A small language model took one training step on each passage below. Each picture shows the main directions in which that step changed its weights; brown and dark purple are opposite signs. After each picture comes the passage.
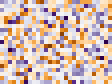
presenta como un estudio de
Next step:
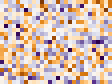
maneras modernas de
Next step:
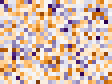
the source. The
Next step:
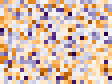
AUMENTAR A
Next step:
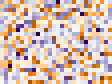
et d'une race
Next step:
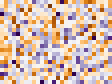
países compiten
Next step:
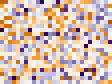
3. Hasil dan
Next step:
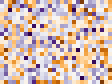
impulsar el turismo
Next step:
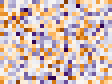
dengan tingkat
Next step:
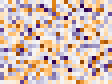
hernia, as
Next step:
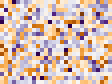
ortaya çıkan
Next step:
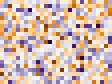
verbessern wir die
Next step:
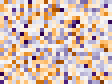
tidak merusak
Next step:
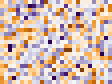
و آخرت
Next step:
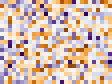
için bir soru
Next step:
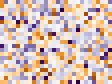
Financing for the
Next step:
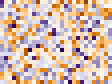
amalda o'z
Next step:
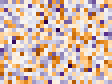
toutes les parties
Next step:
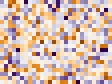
și prin intermediul
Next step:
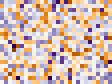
ega. O'zbek
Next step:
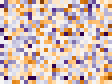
UA Juraev,
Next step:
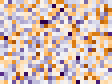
Justice and the
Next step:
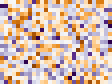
talabalarining har
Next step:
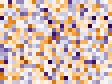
maktabi bor
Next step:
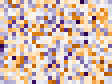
serem considerados, além
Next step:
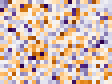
вместо того
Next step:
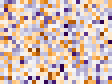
лікуванні у
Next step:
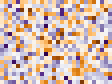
projeto de lei,
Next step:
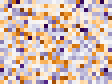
refeição, foi
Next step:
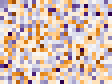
↑ cazul
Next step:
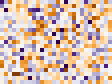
Birinchi davrida
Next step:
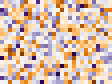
fight against
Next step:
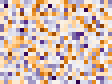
chiqishni nazarda
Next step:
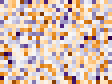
ідей та подій,
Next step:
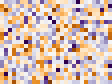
speaking, and to
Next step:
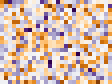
positive shift in
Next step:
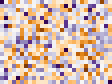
pour une partie de la
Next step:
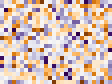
Baku Nabati
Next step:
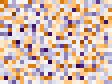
внимание этого
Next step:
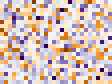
и ответственность в
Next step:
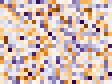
van een notaris
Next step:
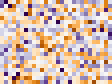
are primary and
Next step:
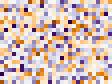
l'impact sur
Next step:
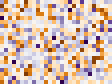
contiene información relativa
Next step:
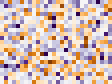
door middel van
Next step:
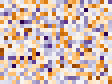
alba* L.
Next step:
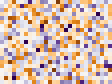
як об'єкта
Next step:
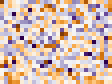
game, the importance
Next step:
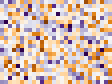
học Tây
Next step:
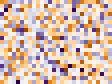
aparece como el
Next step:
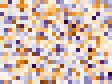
le ingerenze del
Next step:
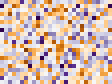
yaxshi unib
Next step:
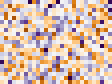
ruch, to jest
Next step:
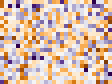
bo'lib xizmat
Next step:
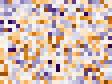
De winst is een
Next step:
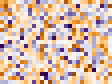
catalyseur sur
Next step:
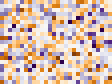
humano. (BOE
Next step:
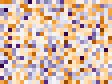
в реалізації
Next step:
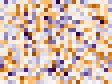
etdi. Ya'ni
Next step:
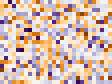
troncos, sus
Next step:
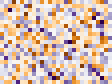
предварительного и
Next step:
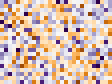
todas las cepas
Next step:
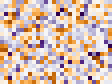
a ver e a implantar
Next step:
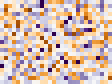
Bruner J.
